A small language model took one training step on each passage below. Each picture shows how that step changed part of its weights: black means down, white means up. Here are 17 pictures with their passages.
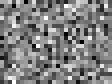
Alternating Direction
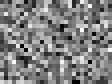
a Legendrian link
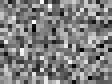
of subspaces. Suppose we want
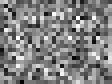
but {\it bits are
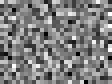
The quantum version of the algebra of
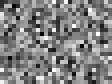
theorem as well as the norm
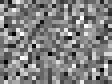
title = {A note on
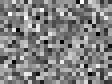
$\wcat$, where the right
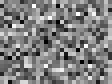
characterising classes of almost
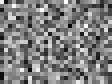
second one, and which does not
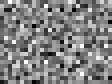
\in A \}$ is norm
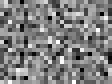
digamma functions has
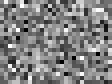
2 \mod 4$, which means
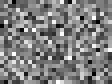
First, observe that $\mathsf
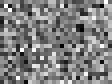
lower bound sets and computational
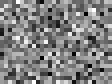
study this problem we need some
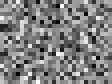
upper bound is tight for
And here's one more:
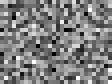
rate of contraction cannot be
